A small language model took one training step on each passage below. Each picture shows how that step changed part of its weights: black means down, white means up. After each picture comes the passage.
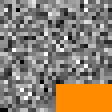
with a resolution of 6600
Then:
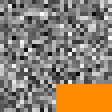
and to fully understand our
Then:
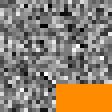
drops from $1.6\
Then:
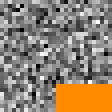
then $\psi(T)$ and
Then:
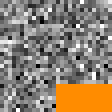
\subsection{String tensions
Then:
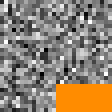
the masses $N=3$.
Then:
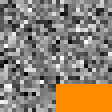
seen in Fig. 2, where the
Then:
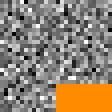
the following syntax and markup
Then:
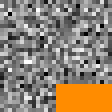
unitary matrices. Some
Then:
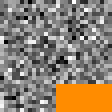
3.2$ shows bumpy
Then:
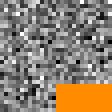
used by Feynman in quantum
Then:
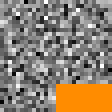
is explained by wind
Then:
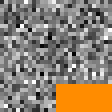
\rf}$, naturally
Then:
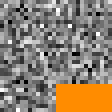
If we %make the
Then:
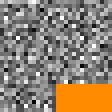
nonlinear increase with increasing
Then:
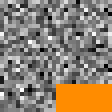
correspond, in the infinite
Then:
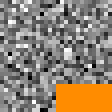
the exitence of such critical
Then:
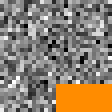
first coordination shell. For
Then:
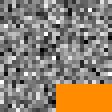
and D.~Winder,
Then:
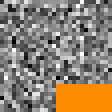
$S^1$ on the
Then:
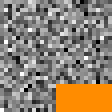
by a Debye length of
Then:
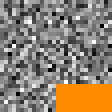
The content network together with
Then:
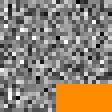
to construct a slightly different
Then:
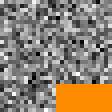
surface states at the Fermi level,
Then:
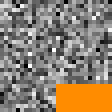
configurations, and hence is not
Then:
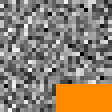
starts to take over. The four
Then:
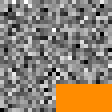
driven by a low-resolution
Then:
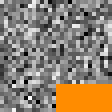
efficiency and low added
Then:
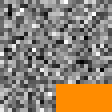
is an atomic mass unit,
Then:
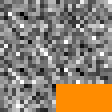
\ \ \forall m.
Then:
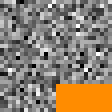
dewetting or bud
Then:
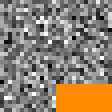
layer microstructure are
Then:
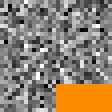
binaries with other BHs
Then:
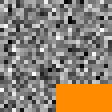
in uniform fields. The equations
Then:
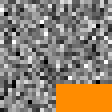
of hyperbolic partial differential
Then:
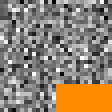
apply the continuity boundary conditions,
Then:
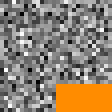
from a few Kelvin to
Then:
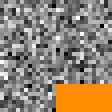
In the following, we first prove that
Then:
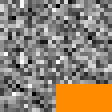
in porous media to domain
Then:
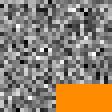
minimum value to be considered in the
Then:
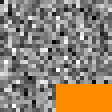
the lapse function, which is obtained
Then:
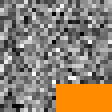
At this stage, the
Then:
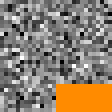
pilot reflected channel user
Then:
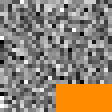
when the wave steepness reaches
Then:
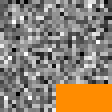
measurements -- with a fractional
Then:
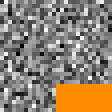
the atomic and molecular gas in
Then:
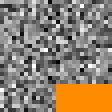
radiation field $E$, and
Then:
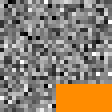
variable. The boundary conditions imposed
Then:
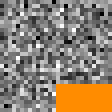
or used during the study appear in
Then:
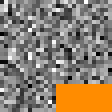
the architecture of the
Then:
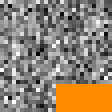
depends not only on density but also
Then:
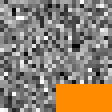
laser source of 514
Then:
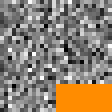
of phase, as expressed in Eq.
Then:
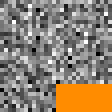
an eastern component of
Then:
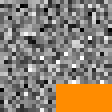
region). \vspace{-3pt}
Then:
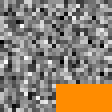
fusion reactions in the
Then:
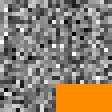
program with a very positive
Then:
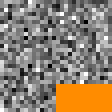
that the initial condition for the MC in
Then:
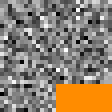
tangential mode of graphite.
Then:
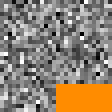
as the reservoir size
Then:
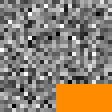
include the oscillator with
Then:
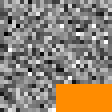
intensities are divided
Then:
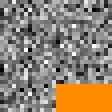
considering $[\alpha_{k},
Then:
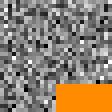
to the first zero-crossing)
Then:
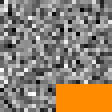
the covering factor of any cold
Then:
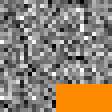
FIGURE 3\\
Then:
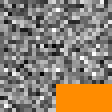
Bayesian approach predicts.
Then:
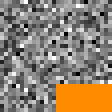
Arches is located near the
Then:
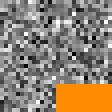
Eq. (1) and performing the
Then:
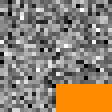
are allowed to vaporize and
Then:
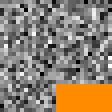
highly massive neutrinos
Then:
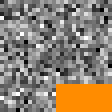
reflects the non-locality
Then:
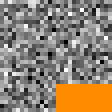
non--zero in generating the measured
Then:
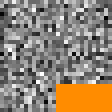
suffice to complete the
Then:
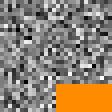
and could potentially be improved by
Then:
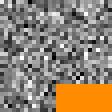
few cycles of
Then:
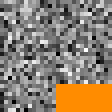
pn, MOS1 and
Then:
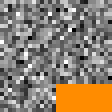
anticipate the transformation of one
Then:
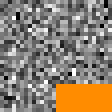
To further proceed, we relied
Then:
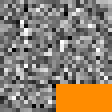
is odd) provides all spin
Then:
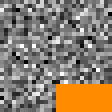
After $t$ steps,
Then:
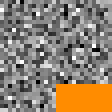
is shown with over the meta
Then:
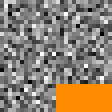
we observed a variety of
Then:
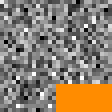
grounds and explicitly following
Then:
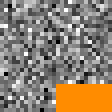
as the high availability and
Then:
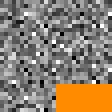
III a new class of
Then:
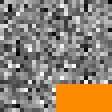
a flattening out and then a
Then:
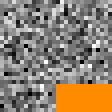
the $JHK$ light curve
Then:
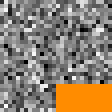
the perspective of measuring
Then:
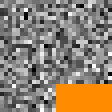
was achieved: plasma
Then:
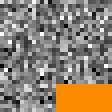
field equations can be written as
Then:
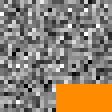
entire signal time trace to the
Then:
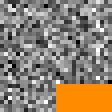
and $e_{g}$ states are
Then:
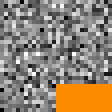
placing them within a
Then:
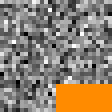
absorption feature, which extends to
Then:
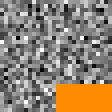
counts reasonably
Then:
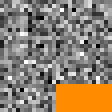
with dynamical matter for quenches
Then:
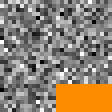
joint segmentation is
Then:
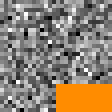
two photons. In addition to photons
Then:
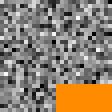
signal to noise ratios with a
